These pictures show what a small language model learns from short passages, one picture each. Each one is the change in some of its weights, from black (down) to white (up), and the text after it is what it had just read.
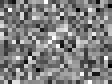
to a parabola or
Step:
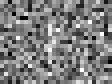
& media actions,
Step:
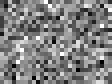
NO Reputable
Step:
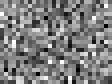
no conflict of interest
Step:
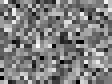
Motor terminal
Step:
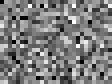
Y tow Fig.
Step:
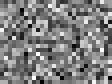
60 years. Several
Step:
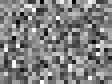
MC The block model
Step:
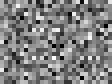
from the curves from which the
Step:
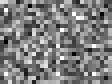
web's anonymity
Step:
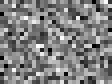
bootstrap values of
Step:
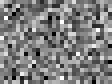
relationships between the variables of
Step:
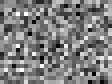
three pieces of
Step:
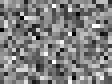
Frequency Percentage
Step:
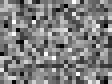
rotating while maintaining
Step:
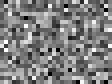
the waste water treatment.
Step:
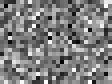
the ventilation and the
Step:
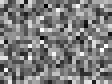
a group of stakeholders
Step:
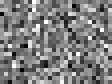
Edward Albee:
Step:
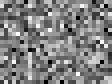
sensitive indicator for
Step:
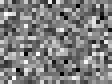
above relation we get
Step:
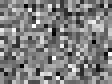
A colour change has to
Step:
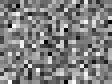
is a useful concept to
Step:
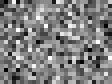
to store transaction dates
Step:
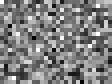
service do you use frequently?
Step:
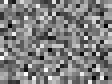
point $x = W$ at
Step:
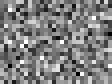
in a specific environment, such as
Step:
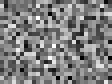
at 5kW/m²
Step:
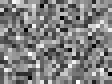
hand, the viscosity
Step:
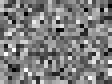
significance level. The results of
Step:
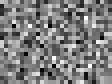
well-known and
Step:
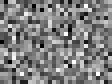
skimmer cones
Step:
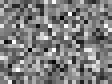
ingested food, food
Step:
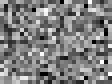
The spores are then
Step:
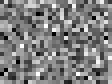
the micro turbine.
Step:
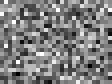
STATE State
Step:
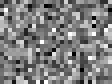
update their data, while
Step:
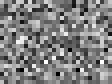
of Pakistan.
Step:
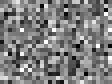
the revelation offered
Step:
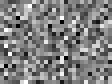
is a strong acid and strong
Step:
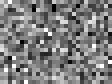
peripheral nervous
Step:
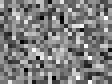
Photo shows two people
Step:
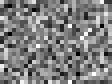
possible side effects at an
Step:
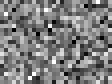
(derivados de
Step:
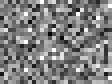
or human chorionic
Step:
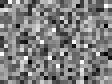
between gender, education,
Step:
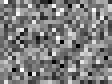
by your potential employment
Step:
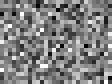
mass production, this approach
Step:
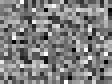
Katagum Local
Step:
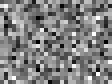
composite laminate
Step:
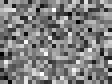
of Africa with high
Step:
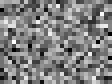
scale or inlay,
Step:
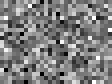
wilt disease and
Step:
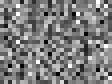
phenomenon can be
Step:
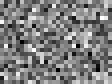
SLE patients produced high
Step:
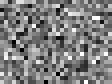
on biological weapons.
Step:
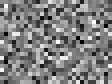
drawing show the
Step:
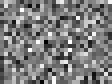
maintained key facial feature
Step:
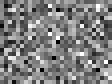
its marketing and innovation
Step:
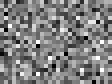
decreased in cases as compared
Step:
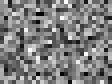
Over time, advancements
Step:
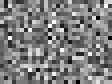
the map enables the effect
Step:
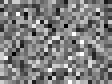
been peer reviewed and
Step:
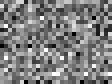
and n is the number of
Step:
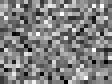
pre-processed to
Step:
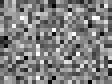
re-projecting the
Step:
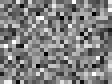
work to improve their quality of
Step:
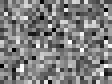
the efficiency of the process;
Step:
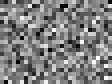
tumor, with the
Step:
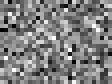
stable solids. The
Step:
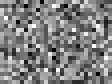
figures and he was
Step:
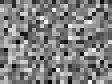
W, Hg, Nb
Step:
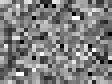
Chart 3 Chart 4
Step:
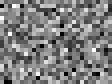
complications (wound
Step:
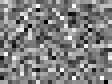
and did so despite
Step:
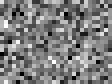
a high taxonomic
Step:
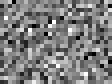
a tray for parts and
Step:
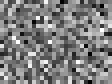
everyday farming conditions.
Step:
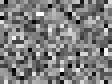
on providing domestic
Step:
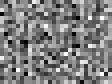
a D (plain) over
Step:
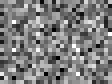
orientation programs
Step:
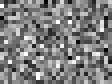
SNF and lactose
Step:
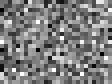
lays not so much in
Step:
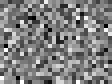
complexity, with all its positive
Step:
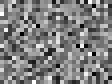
has been shown, the question of
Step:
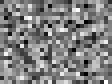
corresponding author
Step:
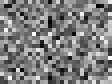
types from multiple and
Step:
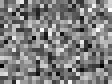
by the governments in their
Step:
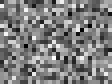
collect, analyse, and
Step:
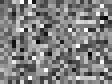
for this fact are the many
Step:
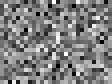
or observe a particular
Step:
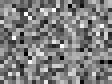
If the banks do
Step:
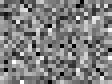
developing the preschool education
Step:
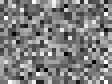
the study, performed the
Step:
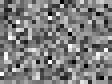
in Peshawar.
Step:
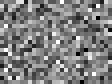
and a comparison of
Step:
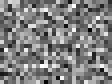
training (SL) •
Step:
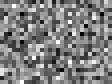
state space model of the
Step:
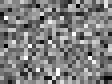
The process of reuse
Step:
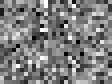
Treatments T.
